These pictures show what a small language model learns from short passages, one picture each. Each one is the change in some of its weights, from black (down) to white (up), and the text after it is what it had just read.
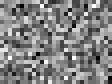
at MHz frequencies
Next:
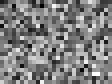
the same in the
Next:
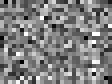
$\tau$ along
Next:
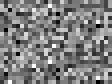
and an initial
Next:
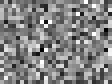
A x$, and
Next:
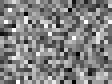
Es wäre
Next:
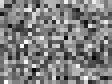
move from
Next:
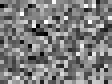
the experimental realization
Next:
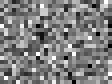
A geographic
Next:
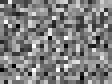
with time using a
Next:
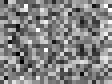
distributions and spin
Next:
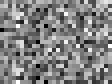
we note that there
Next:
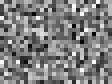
apparent way to
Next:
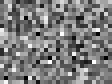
efficient resource
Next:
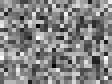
3 quantum signals at
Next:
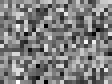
we report on the
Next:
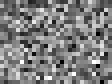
the SVEN
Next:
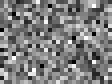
інтелект є
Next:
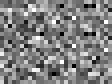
different class of solutions
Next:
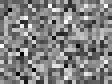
basa en la
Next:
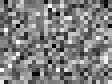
and a feature
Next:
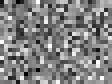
ring particles can only
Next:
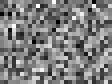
is also given by
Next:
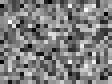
the server.
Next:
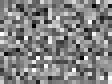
was shown that such
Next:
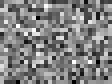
unui eventual
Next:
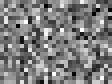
accretion scenario
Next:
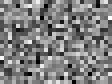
optical communications
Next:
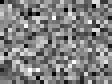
of professional development
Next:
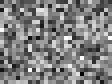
these quantities show
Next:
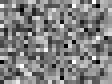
integral representation suggested
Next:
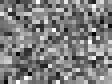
ijodiy faoliyat
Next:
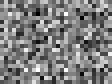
that is verified
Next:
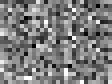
time-domain survey
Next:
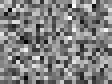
structure in our models
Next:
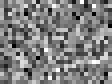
expected for the
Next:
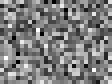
remaining notions
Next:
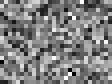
4 illustrates the
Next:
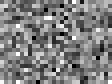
baryon number
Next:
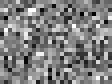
no interference exists
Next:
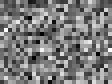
the Fermi surface.
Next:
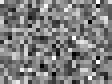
kunnen de
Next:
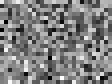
Universidad de La
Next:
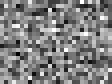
locking to a
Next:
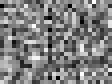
solution where the
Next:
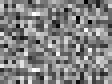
to have smaller
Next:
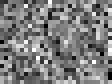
level $J$.
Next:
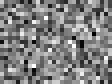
раз пастух
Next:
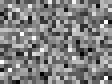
Tesla both
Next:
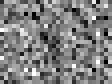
Business Review
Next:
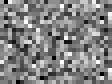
SC entry and
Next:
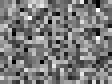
assume the field
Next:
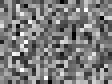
pode estimular a
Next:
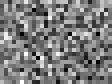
model could take
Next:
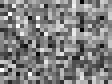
collective momentum
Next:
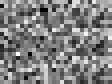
words: Word
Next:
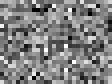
time boosts
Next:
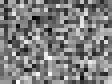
make use of multiple
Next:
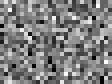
nivel de
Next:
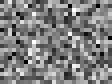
unit interval by
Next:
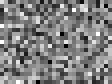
at fairly
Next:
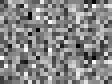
conceituação e
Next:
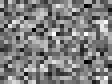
of dynamic correlation length
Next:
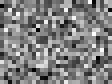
stark in der
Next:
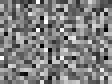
uma pesquisa
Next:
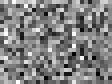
general be evaluated at
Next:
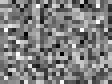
sessions and
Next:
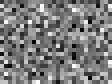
A proximal
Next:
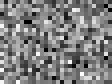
energy levels, leading
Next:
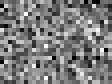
раздел G
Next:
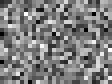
in druge
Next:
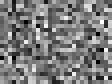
uncertainty is set by
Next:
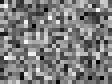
which would be
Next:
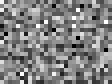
juist wel
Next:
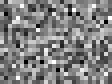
or more of the
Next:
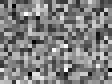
phase to complete before
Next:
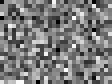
is computationally
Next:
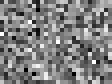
и две в
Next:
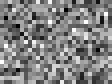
inference clusters.
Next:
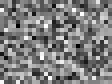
sasaran dan
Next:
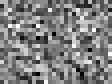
works exactly in
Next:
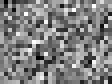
respect to fully
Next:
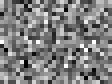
que sean
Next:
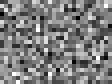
local ICM.
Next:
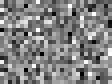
physical meaning).
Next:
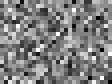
of client
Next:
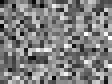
the same level as
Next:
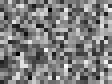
properties of the
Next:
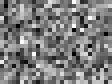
En F.
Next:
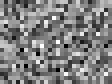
or detection.
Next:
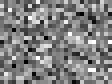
va soxta
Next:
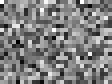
ECE approximates
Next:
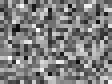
choice of matter has
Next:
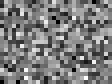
is efficient,
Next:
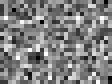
As both the proposed
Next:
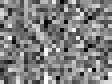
Bu esa,
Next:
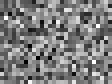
the fully connected
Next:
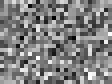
e os marcos
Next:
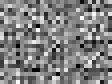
to that!
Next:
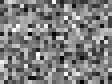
da atualização
